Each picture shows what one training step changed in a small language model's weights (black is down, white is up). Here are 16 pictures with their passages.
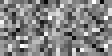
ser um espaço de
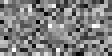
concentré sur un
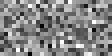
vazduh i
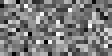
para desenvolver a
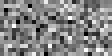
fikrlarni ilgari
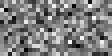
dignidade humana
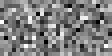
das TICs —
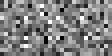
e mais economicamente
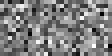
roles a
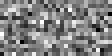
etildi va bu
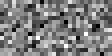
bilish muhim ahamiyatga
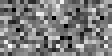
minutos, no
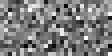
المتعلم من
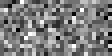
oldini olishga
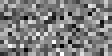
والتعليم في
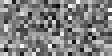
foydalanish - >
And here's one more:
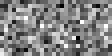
eng dolzarb
